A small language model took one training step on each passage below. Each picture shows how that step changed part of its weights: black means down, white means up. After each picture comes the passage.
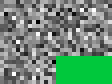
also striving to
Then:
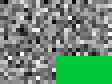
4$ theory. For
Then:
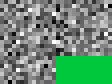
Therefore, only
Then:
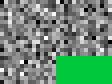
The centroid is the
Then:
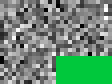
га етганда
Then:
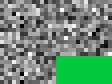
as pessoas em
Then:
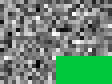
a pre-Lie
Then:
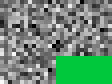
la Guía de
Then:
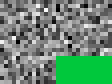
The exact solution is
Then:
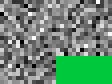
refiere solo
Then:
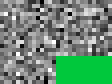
Mean Square
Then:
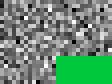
\includegraphics[width =
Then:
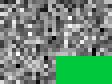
bias. The
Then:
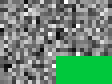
the impurity of the
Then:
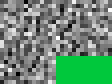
the field of quantum information
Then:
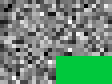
both the short and
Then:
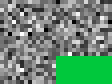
represent 79 LAE
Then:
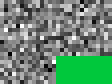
theories on pain
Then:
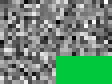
of dual minimal
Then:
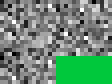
they are represented across
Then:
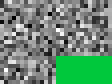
и уважение к
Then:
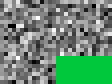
bu birikmalar
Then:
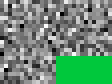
scattering, we first
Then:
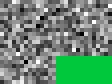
projected stellar
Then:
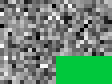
polynomials as
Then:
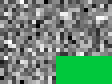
1 respuesta. -
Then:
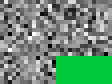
used to vary the
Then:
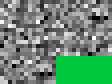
Nesse novo
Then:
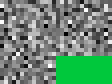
effectively treat the
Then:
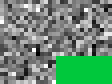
top spin. It is
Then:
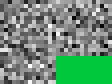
between the two spins to
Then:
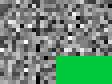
bar like region
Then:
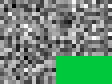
advantage of
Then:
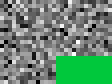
points). }
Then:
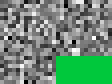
of user-defined
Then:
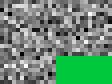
We observe that for
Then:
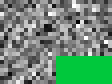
employed to
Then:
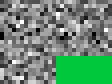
that some space is left
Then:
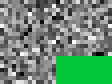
3. Abu
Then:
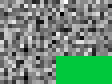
a scaling factor of
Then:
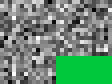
pilot experiments
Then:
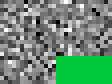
the pre-shock
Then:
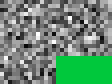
the paper. We
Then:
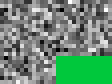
type IIB
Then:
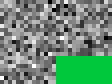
and legitimate
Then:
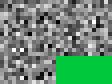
which is dual to our
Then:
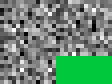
volume | |
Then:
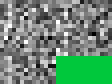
ish tashkil
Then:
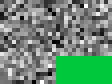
de Janeiro tem
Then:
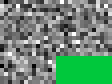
Within a frequency
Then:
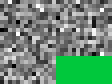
Sitter metric
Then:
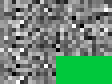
possess a Pure
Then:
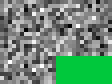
of cosmic
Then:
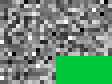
of near-wall
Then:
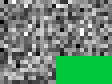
continue the simulation
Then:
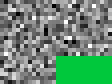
head of the study
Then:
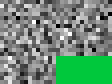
to broken
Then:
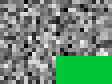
the oscillation
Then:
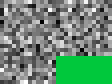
\newblock {\em
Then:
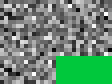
plus ou moins
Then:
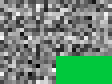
light pulses
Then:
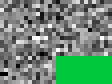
7. Parte do
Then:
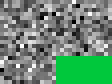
terms precisely of
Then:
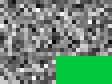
Shu bilan
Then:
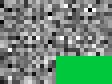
начинается с
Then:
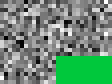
the properties of cement
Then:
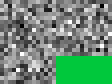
have similar extents.
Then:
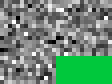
both short times
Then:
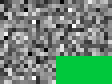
de mettre à
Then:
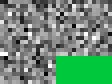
rigorosos de
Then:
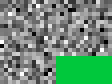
encountering a
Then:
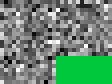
згідно з
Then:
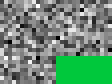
the line of sight
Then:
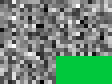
\end{equation} where
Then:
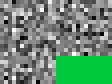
scales directly
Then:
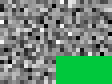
spectrum is determined by
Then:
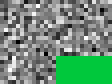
of the peak and
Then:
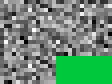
the RSD, we
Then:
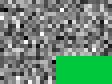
e^- \gamma
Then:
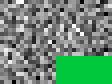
acquire new
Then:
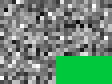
and semantic
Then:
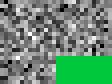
title = {In
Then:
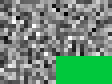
than that of the data used
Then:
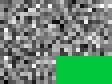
into the conductor.
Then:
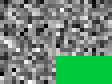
tendrá el
